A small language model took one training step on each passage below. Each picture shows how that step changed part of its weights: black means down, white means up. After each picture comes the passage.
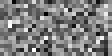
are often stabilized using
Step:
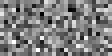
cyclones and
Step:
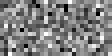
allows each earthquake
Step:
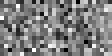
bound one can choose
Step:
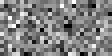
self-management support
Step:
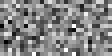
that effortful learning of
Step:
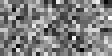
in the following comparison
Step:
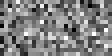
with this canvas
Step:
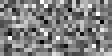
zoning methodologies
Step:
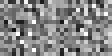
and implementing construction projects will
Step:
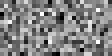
based on religion
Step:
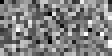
by behavioral pattern.
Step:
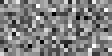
{\rm MeV}$, since
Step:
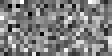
levels range from -16
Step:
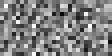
that the cause of
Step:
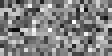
they assume the dynamic system
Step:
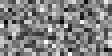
Conclusion validity concerns factors
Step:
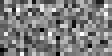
we are concerned with
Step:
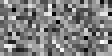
of the results, it
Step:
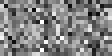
t\right) ,
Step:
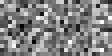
outside the 1σ
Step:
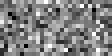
& Russell,
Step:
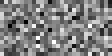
in the same way as
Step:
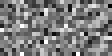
(b) The small
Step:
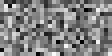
encode a more
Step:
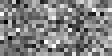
imposes no condition on
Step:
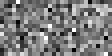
we decided to
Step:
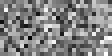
target data given the context
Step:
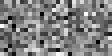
\bibinfo {pages}
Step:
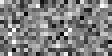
allows an institution to trace
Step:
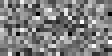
two groups were selected as
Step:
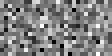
- Character encoding -
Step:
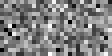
organizational performance and that
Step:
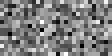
relationship between Reasoning
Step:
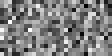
and 103 from method
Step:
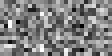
different objectives, such as
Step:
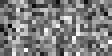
spectrum. (b)
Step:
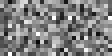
during model development and
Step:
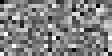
smaller privacy sensitivity tend to
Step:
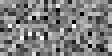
before, but to introduce
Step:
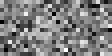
Evidence from the
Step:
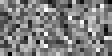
panels show data measured at
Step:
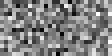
spacing, and volume
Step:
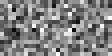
in order to design a
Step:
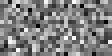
hysteresis presented
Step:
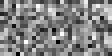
where the channel is in
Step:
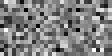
a neutrosophic set $A
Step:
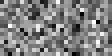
states (BES).
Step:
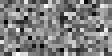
Test enables us to
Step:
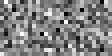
of $\sigma$ and
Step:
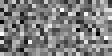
emphasized that the oscillation
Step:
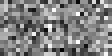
gravity must remain the
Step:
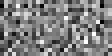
and revenge
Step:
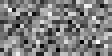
are expected to uniformly
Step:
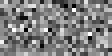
is the fact that there
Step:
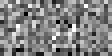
to facilitate better bandwidth
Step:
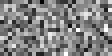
affect their adaptive capacity
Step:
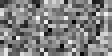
circular economy, are
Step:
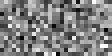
measure the DM of
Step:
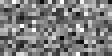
is also true for oil
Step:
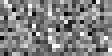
of mobile nodes, and
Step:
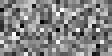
young people with disabilities or
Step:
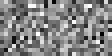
and to the financial support
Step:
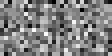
function was assessed by the
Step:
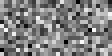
values obtained from the geometric
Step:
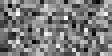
Results for this period are
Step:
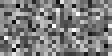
similar manner, an increase
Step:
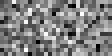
Purposive sample
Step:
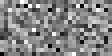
increasing efforts to improve
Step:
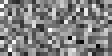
and protection of personal
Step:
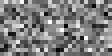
The magenta and
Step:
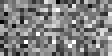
sample topography that represents
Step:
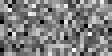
employs the
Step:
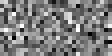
of Bauxite
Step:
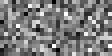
to select 4 secondary
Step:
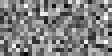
current challenges and emerging
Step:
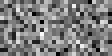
Ising models}
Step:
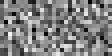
and modeling techniques.
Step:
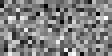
archive. This research
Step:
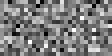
formation are located) the
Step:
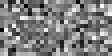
Institute of Geophysics
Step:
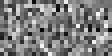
we briefly describe the
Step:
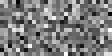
It can be seen that
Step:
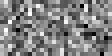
and nitrogen
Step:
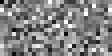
those of authentic amino
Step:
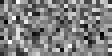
product data”.
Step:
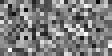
is accessed and
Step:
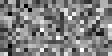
each domain, while red
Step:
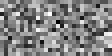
condition of the independence
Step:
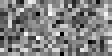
are unitary for representation
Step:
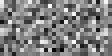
Emerging from
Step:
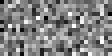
eclipsing time
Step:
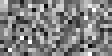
and too many in the
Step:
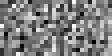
to measure model accuracy are
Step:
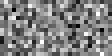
of the HES with
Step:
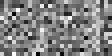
difficult, as it
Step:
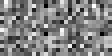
and the corresponding associated
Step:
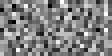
of their total energy
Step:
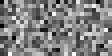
(as opposed to
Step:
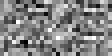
et al.}, Phys.\
